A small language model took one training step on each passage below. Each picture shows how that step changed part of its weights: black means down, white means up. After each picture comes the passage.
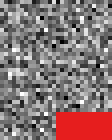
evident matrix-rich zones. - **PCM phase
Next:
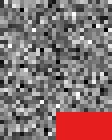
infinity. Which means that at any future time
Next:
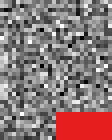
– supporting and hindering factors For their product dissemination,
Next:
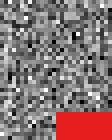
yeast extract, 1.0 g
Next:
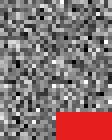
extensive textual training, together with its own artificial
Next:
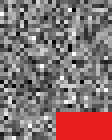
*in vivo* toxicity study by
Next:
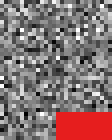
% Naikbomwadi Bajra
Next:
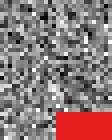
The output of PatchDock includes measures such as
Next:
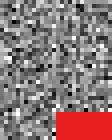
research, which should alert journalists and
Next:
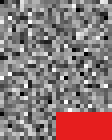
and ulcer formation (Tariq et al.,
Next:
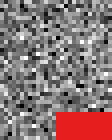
characterization of the starch revealed that it had
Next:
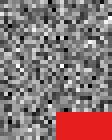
water saturation ranges from around 10% (close
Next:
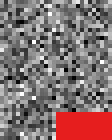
and -22.1 dBm. Spectra
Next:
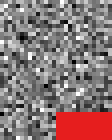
in political competition. Democratic institutions are
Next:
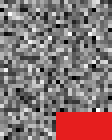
area. The collected hair samples were stored in clean
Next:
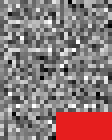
the FLRW model [16]. To
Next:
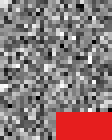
opportunities for the IT department of the university and will
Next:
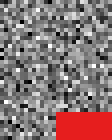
technicians at all survey points, explaining the
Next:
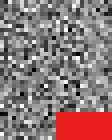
Alan Potamkin and Philip
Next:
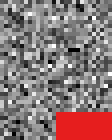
qualitative aspects through which the results were achieved. It was
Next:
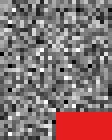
coupling ROS generation with efficient magnetic heating.
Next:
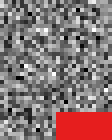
it leads to a more generalized response. If a
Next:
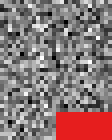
that curve was denoted as Hilbert
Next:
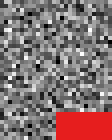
issue. The RSU forwards this message to
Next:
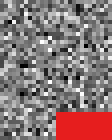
in Western states led the groups in their respective states.
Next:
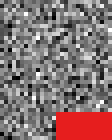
kg. Upon inspection of the scalp
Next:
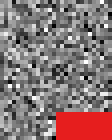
the scale is easily read through the outer glass
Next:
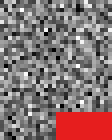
between species (Horgan *et al.*, 2016).
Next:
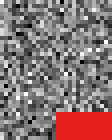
can visit more than one page within the website during
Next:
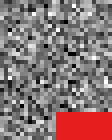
Latest Insights Into The State of
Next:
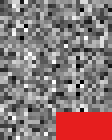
body composition parameters change over time in different personal
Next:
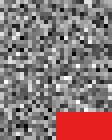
systems of measures for land reclamation and search for
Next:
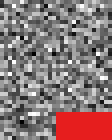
Bond'innov implemented different activities in order to
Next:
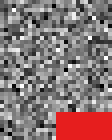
sounding board group, or supervisory
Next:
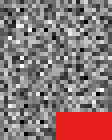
well satisfied. Maximum R-squared values
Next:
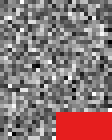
adapted from Whitehouse et al.
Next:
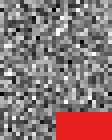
zones of reduced C-fibre density
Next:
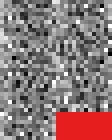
this topic is becoming more and more relevant not only in
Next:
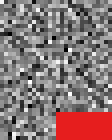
laptop/projector) 11. I
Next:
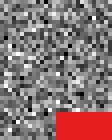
themselves. Frequently, conspiracy is
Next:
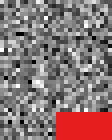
A schematic representation of VineCopulas
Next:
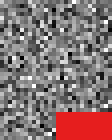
DATASET Model F-test Linear
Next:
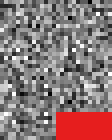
5 with the gImageReader
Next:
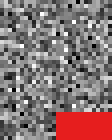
of Q460GJ box columns is far
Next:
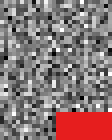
the common etiologic agents and their susceptibility pattern
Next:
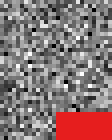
podocytes. In the last 10 years a lot
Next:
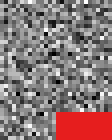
in their efforts to accede to the World
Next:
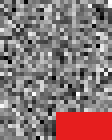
is a multilingual controlled dictionary, which
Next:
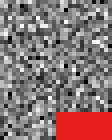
education. The LIS courses must be regularly fine
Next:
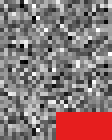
observation supports the magnetic studies, where it was seen that
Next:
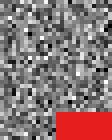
the environment (Kannan et al., 2025),
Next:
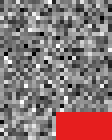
return power (this has been revealed by
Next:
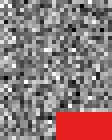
[10], who are also the authors of the
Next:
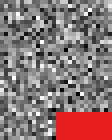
safe distances above the ground, the trees and all
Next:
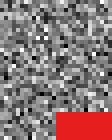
undertaken for joy and sometimes is useful as an
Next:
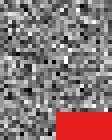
widely used on internet or image databases [1].
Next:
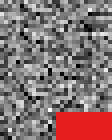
analysis, there is no sufficient evidence to suggest that there
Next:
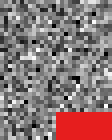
any time. Oral consent to participate in this study
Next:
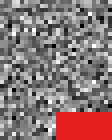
Determination of the Magnitude of Population
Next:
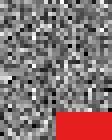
By configuration, the AGU can be
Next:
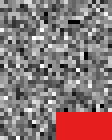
neurons in one hidden layer was selected. The
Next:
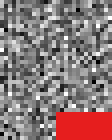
VISP Virtualization Infrastructure
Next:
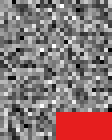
the design and decision process. This study contributes to the
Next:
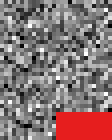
the comparison result with the Greedy based
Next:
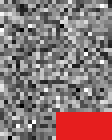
in the additive color space, it is necessary to
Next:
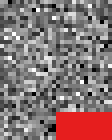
installed to help maintain the drifter aligned
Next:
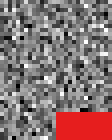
that teachers employ effective practices that are not excessively
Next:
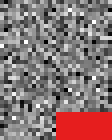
Medical Officer writes what amounts to a
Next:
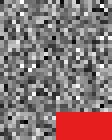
multidrug-resistant (resistant to
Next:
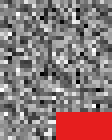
Further research should focus on the exact mechanism of action and
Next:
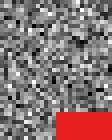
anthocyanins. Keywords:
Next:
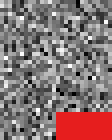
value of two, this is evidence of the existence of
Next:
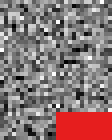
authors read and approved the final manuscript.
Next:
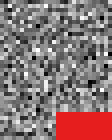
Supervision P : Project administration Fu :
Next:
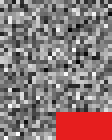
based on visual scores and ELISA, could
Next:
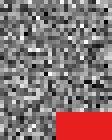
oriented towards goals [8]. The American
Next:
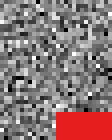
Maritime University, Bangladesh.
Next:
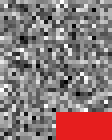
develop certain distributions and their applications in the field of
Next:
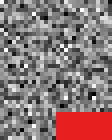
library. The engine parameters were extracted from study
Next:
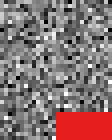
Related Work Package WP9 Communication, capacity
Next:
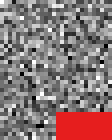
of SPED students and develop novel means to involve those
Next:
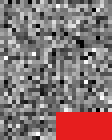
the Garranes Townland (yellow:
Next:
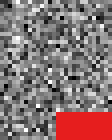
analysed. Finally, an entire catenary section is
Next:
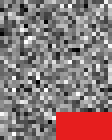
effects associated with synthetic oral care products.
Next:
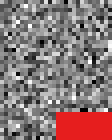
Variance reduction aims to diminish the
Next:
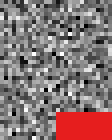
results already achieved, the challenges posed by the national
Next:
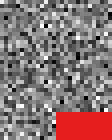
words; for example, in pattern avoidance it is
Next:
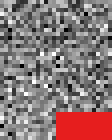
is accompanied by the formation of activated derivatives
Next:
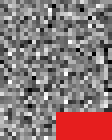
explored ethnographically as the key local practice that
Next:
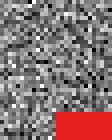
speculation has an effect on spot prices which would
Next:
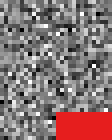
where we omitted the time index since the distribution is
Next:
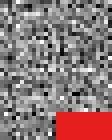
Swiss Flagship Initiatives in
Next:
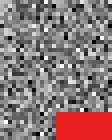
their production processes so as to reduce costs and adapt their
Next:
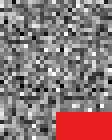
of cost-effective data. The Field
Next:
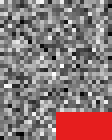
5-cross validation. The classification was done by
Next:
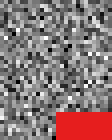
procedure involves the systematic inspection and evaluation of textual
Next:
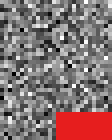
that SMEs with stronger support practices achieve better digital transformation
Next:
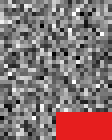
Enclosure width and height x, y,
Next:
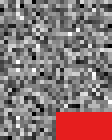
requirements. 2.4 About Steganography
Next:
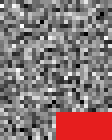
obtained in this paper. This research thus implements a
